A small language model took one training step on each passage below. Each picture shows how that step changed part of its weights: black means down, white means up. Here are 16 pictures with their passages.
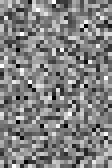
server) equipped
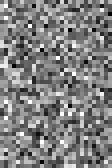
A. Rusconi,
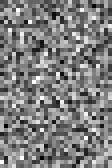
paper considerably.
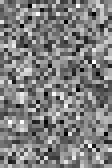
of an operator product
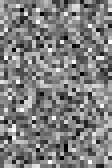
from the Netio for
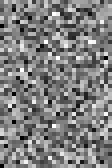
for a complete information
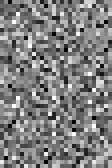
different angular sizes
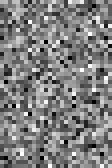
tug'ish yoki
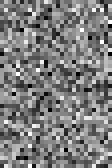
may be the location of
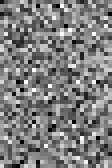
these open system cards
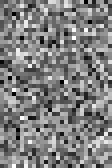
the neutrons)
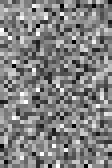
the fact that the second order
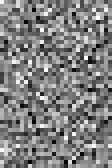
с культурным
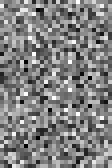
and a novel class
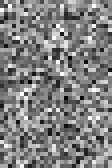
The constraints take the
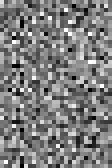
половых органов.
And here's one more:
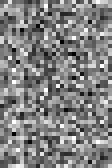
do DM nº
